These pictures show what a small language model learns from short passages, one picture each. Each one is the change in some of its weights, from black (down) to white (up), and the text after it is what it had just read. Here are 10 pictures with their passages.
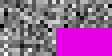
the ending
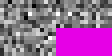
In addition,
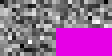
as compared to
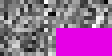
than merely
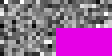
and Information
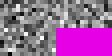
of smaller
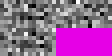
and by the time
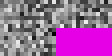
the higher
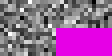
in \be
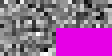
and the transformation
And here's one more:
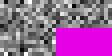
the testing
